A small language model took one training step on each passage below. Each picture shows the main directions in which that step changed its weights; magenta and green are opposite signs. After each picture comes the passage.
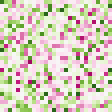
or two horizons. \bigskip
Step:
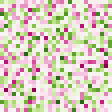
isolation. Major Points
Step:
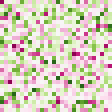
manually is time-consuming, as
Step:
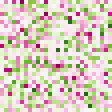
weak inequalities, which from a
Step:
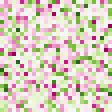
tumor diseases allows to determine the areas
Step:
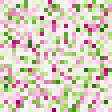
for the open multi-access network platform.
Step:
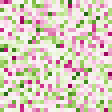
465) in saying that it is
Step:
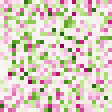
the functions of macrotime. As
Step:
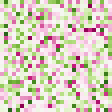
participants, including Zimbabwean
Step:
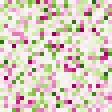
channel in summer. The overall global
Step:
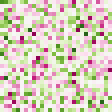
shares a unique relationship with data
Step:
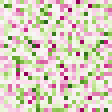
Clear separation of pions and protons
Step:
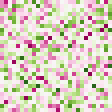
within the school curriculum. This,
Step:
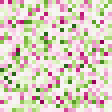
hence a low focus on this task when
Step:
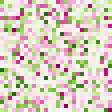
bind with the hydroxyl groups of
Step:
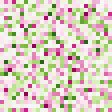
available in the market to make your job
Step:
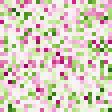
now recorded and made available online through an online
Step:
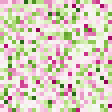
the University in Oman. III.
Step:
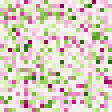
a whole are determined by several factors,
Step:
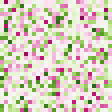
clearly identified as the central structure. Figures
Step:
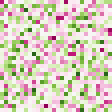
to the no-normal-flow condition at the
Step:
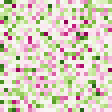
particle size 3.5 µm),
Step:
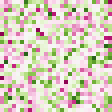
the end of the Cold War. This
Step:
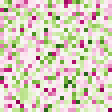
of the triple-mode patch
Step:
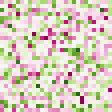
followed by RCA (30.4%)
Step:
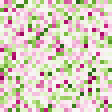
of safety for slope inclination
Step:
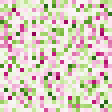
considered an alternative to the existing economic activity models
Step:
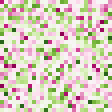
to assess the maturation of cortical tracking
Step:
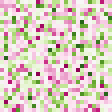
zinc has an effect on supplementary system
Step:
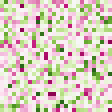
minerals from chalcopyrite
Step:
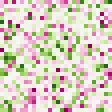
very last TRES RV point, obtained
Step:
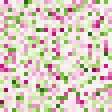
the weathering products of volcanic
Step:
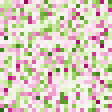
a function of density for damped potential and
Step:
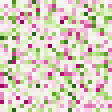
1993). Recovery Plan Information
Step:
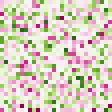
{\bibinfo {volume} {97}},\ \bibinfo
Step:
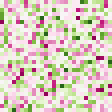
$N_z$ respectively the number of internal
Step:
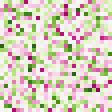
of herbal medicine. To
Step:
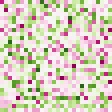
propagation employs the nonlinear
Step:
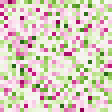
sum rule is satisfied. Therefore, the
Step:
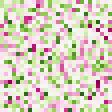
and $\tilde q = e^{-2 \pi
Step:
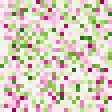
investigate the interfacial properties including the
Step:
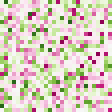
their configurations available via the International
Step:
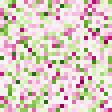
energy sources; instead, it operates by
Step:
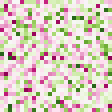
{Booth}}, \bibinfo {author}
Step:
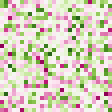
I was the second youngest person
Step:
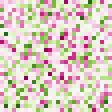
by finite element simulation is carried out by
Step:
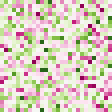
training and 19 for testing. The latter
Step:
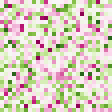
deep learning sensor fusion frameworks as they
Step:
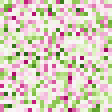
the 'metabolic flexibility' of
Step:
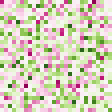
with different concentrations of saponin,
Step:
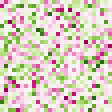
from non-$q\bar{q}$
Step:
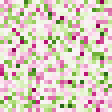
the spatial energy density perturbation directly equals
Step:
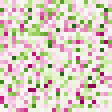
by step. To begin, let's consider
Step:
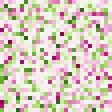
to establish viable populations in warm
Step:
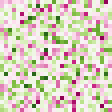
However, the human body is resistant
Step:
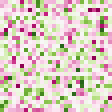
and 50% L subunits. The
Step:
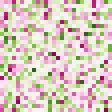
nature in order to develop new and robust
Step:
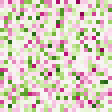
different figures and tables, we have found
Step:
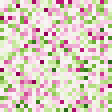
(Langevin et al.
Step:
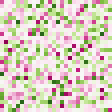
with the conventional model luminosity in as
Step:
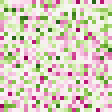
time respectively. The propagation delay time
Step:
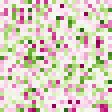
fact that they are predominantly
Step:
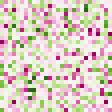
facilitates the decision. Now, the
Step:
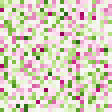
by many businesses compared to others.
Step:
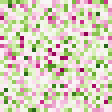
altitude estimate for the Unmanned
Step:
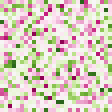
trace the intermediate-age stellar
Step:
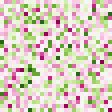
are outside the scope of this
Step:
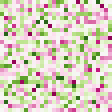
closely approximates a normal error curve.
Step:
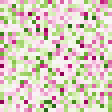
more so than physical break-up. Note
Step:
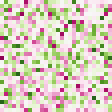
the viscous corrections to the spectrum and
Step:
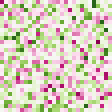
to look at corruption in the public
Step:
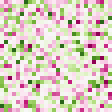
the ages of single field stars, but also
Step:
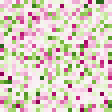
703 (Renard et al.,
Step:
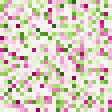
on the screen. Fig 6.
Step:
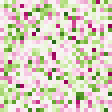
Worker Sorting? *J.
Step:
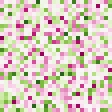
\times Z } \nonumber \\ &=& {\rm
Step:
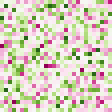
AND METHODS Sample
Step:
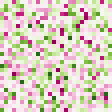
leadership in designing and implementing
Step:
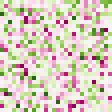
we numerically integrate Hadamards according
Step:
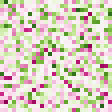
significantly less pain. Foreign body
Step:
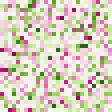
mechanisms for ensuring the confirmation of
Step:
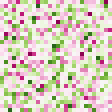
Since time series fundamentally consist of
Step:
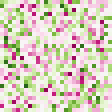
from instructors will allow us to further
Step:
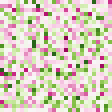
The state remains delocalized until a
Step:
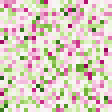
small businesses, offices, and similar
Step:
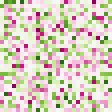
good performance in MMRE and PRED
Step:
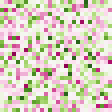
of a uniform and isotropic
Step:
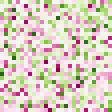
can be understood as generalization of
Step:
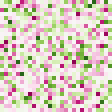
of Physics, University of Kuopio,
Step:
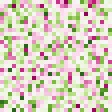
konstant uniaxial tension
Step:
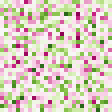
a revolution in the current electricity network
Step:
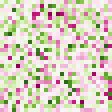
mycobacterial disease
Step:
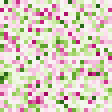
show the comparison of various similarity measures between two
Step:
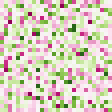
based on the knowledge and experience of students; -
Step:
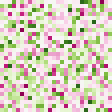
Whereas, the highest rate of
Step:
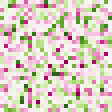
as the backbone grows from 2B
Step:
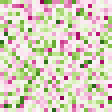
version 4.1.1 from the
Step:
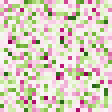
the analysis presented here, priority has been given
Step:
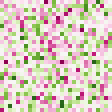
by purposive sampling and randomly
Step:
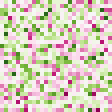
framework (Harvey & Kitson,
